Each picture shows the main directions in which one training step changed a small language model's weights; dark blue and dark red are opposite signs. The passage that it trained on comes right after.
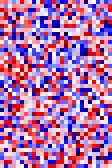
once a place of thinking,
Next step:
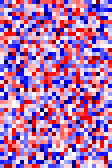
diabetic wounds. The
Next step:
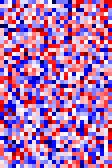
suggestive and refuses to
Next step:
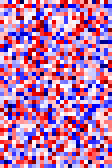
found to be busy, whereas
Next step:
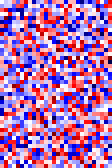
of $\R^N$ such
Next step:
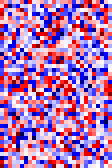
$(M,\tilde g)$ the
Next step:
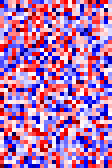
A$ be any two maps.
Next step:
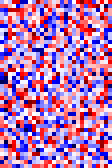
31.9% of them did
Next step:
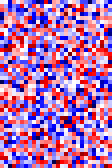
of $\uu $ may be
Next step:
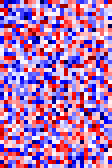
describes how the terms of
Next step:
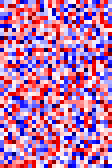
would be of high importance to develop
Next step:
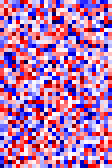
as well as a number of new
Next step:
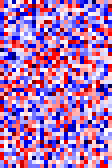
order of product is the decreasing order
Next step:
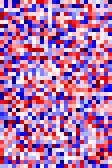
principal components, then what statistical tool
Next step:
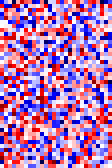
same chain of associations -- a
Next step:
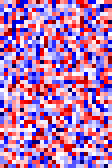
a broad range of RF
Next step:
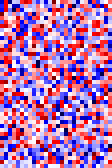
of densities under a scalar
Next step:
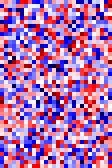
of the effectiveness and efficiency of
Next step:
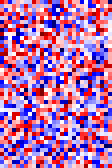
\widetilde{\mu}$ is supported
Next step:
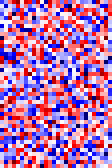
partial differential operator that is uniformly elliptic
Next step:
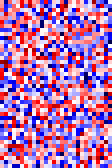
research roadmap, necessary
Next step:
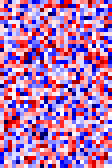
3 Block diagram for system area
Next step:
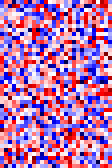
- r(\mathcal{S}
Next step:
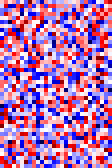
Consequently, for $\theta \in
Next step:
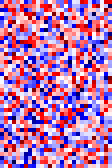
policy given complete information. We focus
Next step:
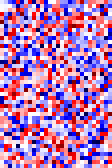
500 ml of ethyl
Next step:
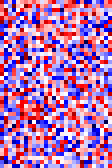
lower triangular truncation,
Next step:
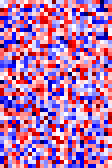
on an earlier version of this
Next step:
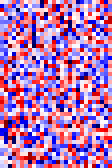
and then, using the universal property
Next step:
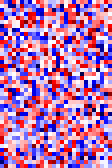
number of intersections in the
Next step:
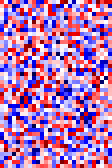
inversion if $i$ first
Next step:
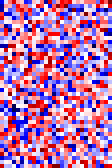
unused service plays an important
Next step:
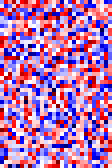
on our operator we expect the
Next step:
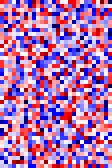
\left({\tau \over
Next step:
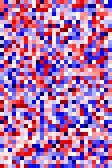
cause of perforation is difficult
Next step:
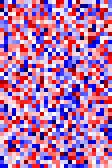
or airtime for them, and
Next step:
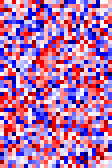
show that this result is not true
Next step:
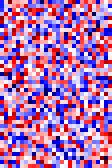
a) Initial remarks
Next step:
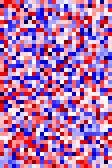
fixed $n>2$, an
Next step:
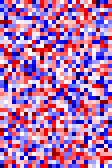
\noindent {\bf Corollary 2}.
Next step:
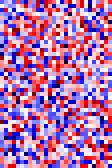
broadcasting is not limited to
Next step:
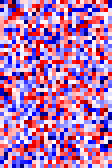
$) for some $R$.
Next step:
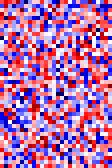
the origin if and only if
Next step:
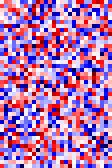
$F$ is Riemannian. \\
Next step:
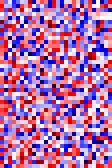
bias or imprecision.
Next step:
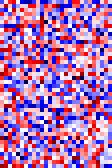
teachers to validate the tool's
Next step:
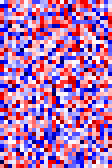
The knowledge of genetic engineering,
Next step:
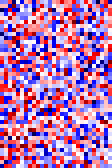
symbol `$\vdash$'
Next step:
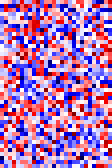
sending cytotoxic
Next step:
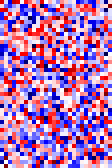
performance of our method on two pairs
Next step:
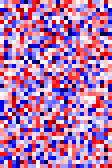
the relevant elements of biology and
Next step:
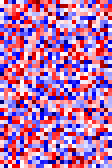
in slenderness of
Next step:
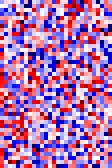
within a row are not significantly different
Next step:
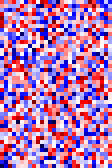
equation is the same as the definition
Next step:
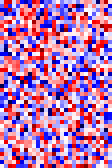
local systems $E$ on
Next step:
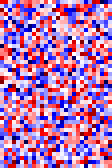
on business situation analysis and economic
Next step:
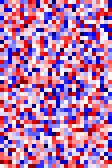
*Order of the Ministry
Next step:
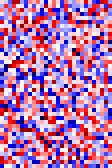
standards and norms. This survey
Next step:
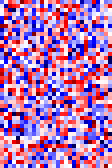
calculation of the loss for a
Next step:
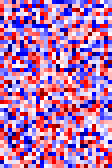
dimensional example is used. Figure 3
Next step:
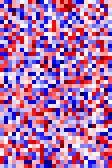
of Mathematics, Southeast
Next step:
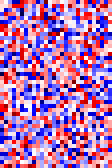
the workshop, participants were asked
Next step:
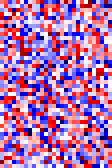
the late 20th century that
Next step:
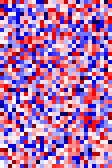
and was ready for further operation
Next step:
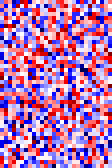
want to try locating an
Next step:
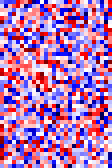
conventional HPLC because the
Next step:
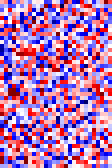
socio-technological challenges
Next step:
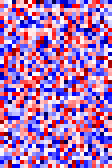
produce relevant findings that can be used
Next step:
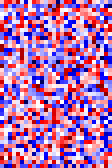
not respect the BLUF
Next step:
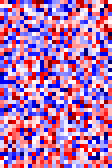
exhaustively to systematic
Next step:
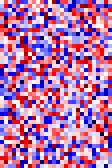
the Committee for
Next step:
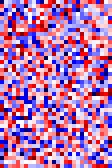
< 1$. By compactness,
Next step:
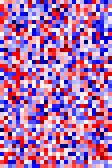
theory suggests that companies can use
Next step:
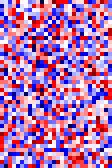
suggest that accurate identification of affected
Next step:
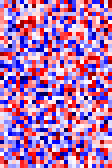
developing standardized contractual
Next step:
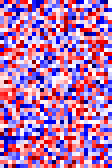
gram. However, both of
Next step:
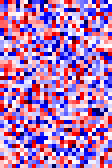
role: \begin{align}
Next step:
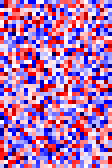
brought to study and discuss with
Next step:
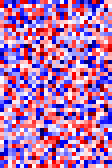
academic examples such as the transmission
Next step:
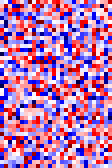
minutes for each session. In
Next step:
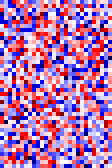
in general $V$ is an
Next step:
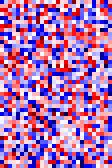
we present an example of the early
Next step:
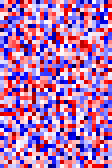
of indoor sound
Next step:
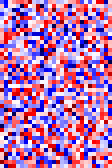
true deformation features and mechanisms of the
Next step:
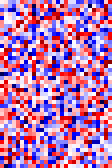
invariant, i.e.
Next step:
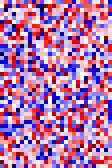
lives. In addition, this
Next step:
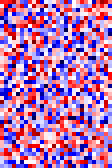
patient. Beneficial measures are
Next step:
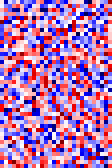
transmission. For GEO
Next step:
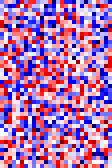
system [12]. This work was
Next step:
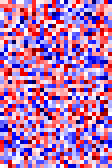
root of unity. Each eigenvalue
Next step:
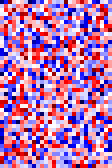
coordination behaviour of dpya
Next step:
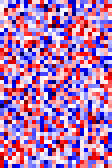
In females, the mean of
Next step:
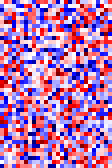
\medskip {\it Example 2.}
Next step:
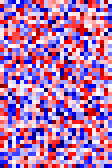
of the Gibbs
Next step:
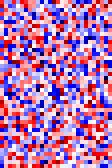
conjecturally as the boundary
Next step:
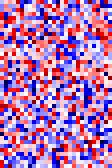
the model. In particular, the
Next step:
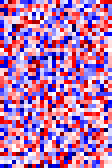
politics in education on teachers
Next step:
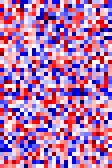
in the background. In the
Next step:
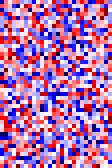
not only visually striking but
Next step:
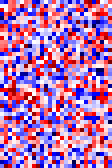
are three Wilf classes.
